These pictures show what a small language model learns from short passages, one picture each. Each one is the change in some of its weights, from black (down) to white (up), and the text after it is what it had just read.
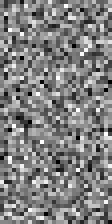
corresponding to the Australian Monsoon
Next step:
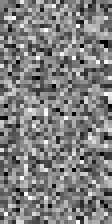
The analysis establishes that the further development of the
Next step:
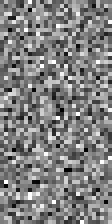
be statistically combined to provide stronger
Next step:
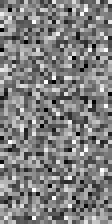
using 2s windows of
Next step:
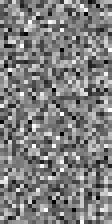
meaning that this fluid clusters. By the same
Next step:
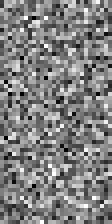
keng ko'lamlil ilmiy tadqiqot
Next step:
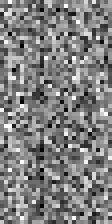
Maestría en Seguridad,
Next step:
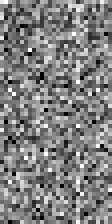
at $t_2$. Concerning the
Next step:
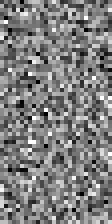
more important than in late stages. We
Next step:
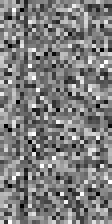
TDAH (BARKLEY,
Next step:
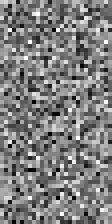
initial surface $f_0$ is an integral
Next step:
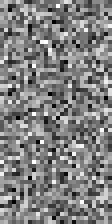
eliminate differences of probability distribution of output power
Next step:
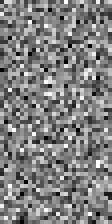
performs~$10$ optimization rounds using
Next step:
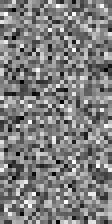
time $dt/dz$ -- All models for
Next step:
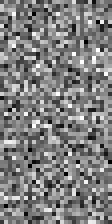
via SMS or email, the site itself
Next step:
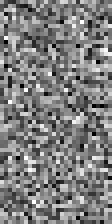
other hand, by the Taylor expansion,
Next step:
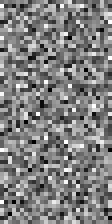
of Circuits and Systems},
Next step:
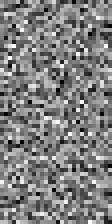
The idea of this approach is based on the observation
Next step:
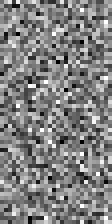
Fe either can be stabilized in the form of
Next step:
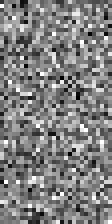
in $Int(X)$, and it maps
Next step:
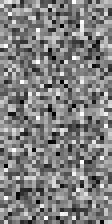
Let's denote by $\mof$ set of
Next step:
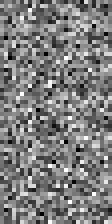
уларнинг маданиятини,
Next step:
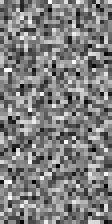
been corrected for detector resolution effects only.
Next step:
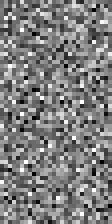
va zaif nuqtalarini
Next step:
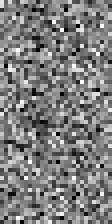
that, for every $n \in
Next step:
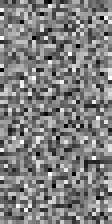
12% NÚMERO DE
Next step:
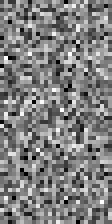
qo'llanadi. To'q
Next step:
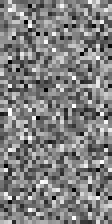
$F$ is a non-amenable
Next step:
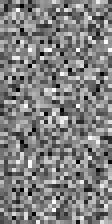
photons. The average density of neutral
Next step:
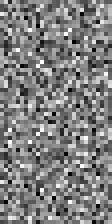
me иваз мекунанд.
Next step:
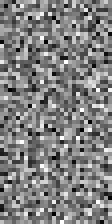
independent equations covering all the observed separations was
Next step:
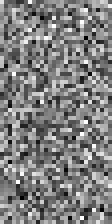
forma geral, são pautadas por
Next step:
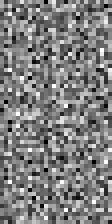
uchun yangi imkoniyatlar orqali tahlil
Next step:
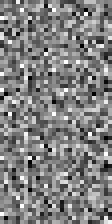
dependence of overall success probability on acceptance threshold
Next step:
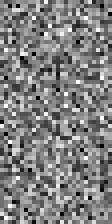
colors. \end{theorem} Professor
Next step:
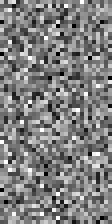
\mathbb{R} %EndExpansion
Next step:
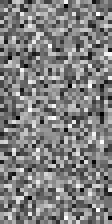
in the complex topology. The group
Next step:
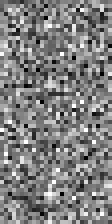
= \omega h_i, \qquad
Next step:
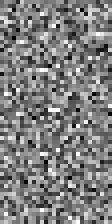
Landau \cite{landau}
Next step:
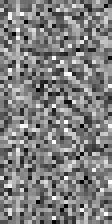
jumla boshida keladigan
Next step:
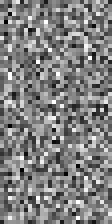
Richard Paris. The~full
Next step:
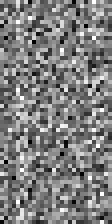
сюжет. Остановимся
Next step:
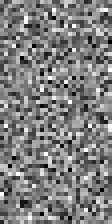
самого Центрального банка.
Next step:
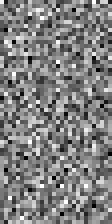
desenvolvemos uma sequência didática
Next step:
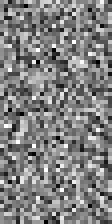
so that the details of structures are not smoothed
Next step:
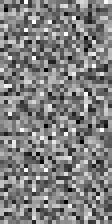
status of wTTS that lost
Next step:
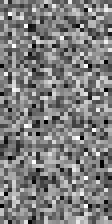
centrality indices, that characterize the importance
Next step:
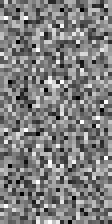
only if $B \c s \in
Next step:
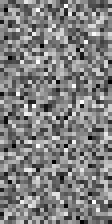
as the authors of that paper have pointed
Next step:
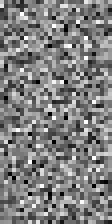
for bio-molecular systems have become
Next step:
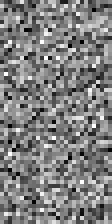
for finding roots based on the trapezoidal
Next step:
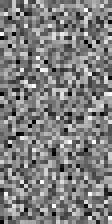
fronts between the jets and the
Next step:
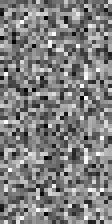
the second Voronoi decomposition). Then
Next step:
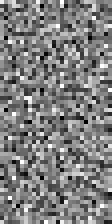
that their parameters (blue trace) do not work
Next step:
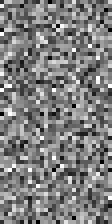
$c$ and $b$ quarks is
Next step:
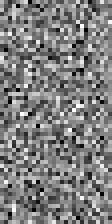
virtue ethics, are vital
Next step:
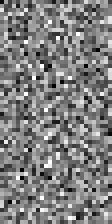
pada setiap siklus yang
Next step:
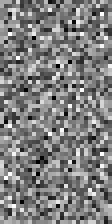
used are reliable, reproducible and
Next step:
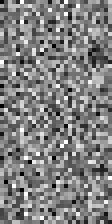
and Developments*, 42(3),
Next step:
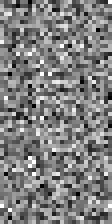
hacked %Control: key
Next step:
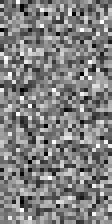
same holds for its subgroups and factor groups.
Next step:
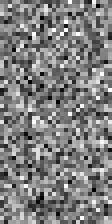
and cited. In some cases, these
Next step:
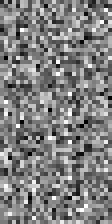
w grupach dzieci
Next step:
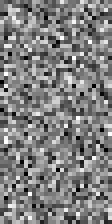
the Compton scale, where as we know
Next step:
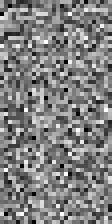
neutrinos are at the weak scale as usual
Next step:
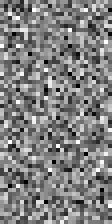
simplified to a single ordinary differential equation of
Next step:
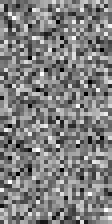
order to ensure the feasibility of optimized
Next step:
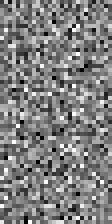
w głąb wody lub do
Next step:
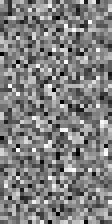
não possuem alguém para os
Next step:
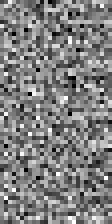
and 50 Hz before being downsampled
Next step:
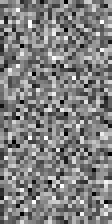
quantities can be derived. As an application of the
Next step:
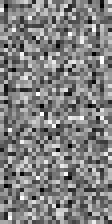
in Social Systems: The Incursion
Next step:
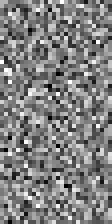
de ensino e as instituições
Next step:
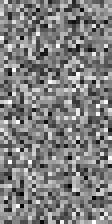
R. He, S. Zhong,
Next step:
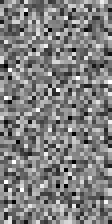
among others have been used to generate
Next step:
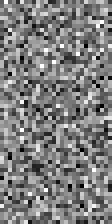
2 \pi$ (red and cyan)
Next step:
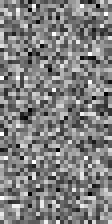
and the constant term. We can always scale or
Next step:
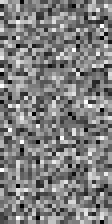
Позже М. Канале
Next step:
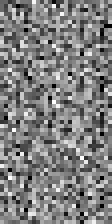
associated with the inclination derived from the
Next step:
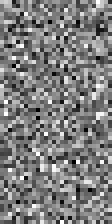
such that $\phi(X) \neq
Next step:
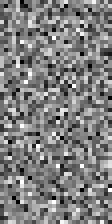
function. It is difficult to design a better cost
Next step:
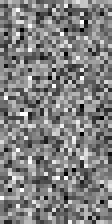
principalmente, mulheres jovens.
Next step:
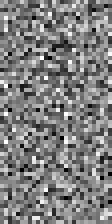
что знаменатель в этих
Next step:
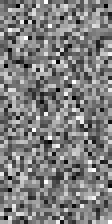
\end{equation} while any other term,
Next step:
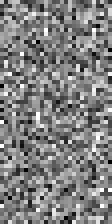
(red axis) and kurtosis
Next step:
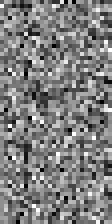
collisions, and in comparison with those in
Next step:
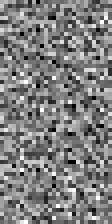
PolyMage-HLS compilation
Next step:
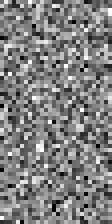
course this tetrahedron has also large
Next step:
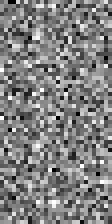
well as to reflect on the risks and
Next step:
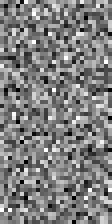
with the use of such motifs.*
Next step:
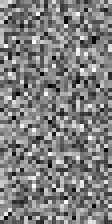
the set of arcs of $\gp$. Hence
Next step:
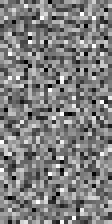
0$, where $m$ does not divide
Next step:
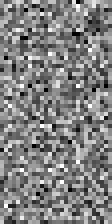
ravishda his qilishlari uchun
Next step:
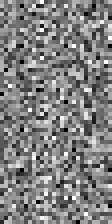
*American Sociological
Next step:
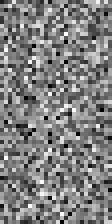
lower dimensions if low--dimensional metrics are embedded
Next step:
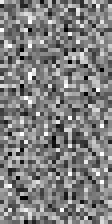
valutazione dei risultati.
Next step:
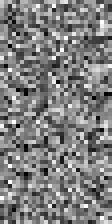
hand, although in the finite case only one type
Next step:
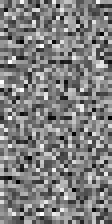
также человечность и
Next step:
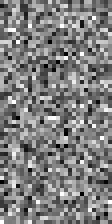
symmetry manifest. The edges, which always
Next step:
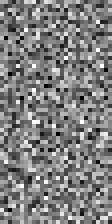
be the sequential set corresponding to the standard
